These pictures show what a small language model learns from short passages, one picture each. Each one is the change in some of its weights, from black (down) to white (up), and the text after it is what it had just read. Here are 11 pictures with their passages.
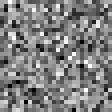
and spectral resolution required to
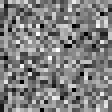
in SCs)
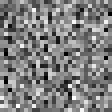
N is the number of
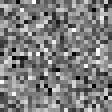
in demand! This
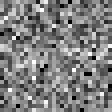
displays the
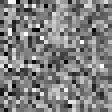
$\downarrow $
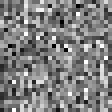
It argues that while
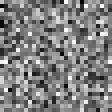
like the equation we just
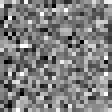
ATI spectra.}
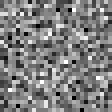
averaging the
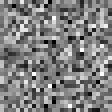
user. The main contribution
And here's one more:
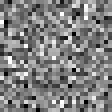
some cases, they even
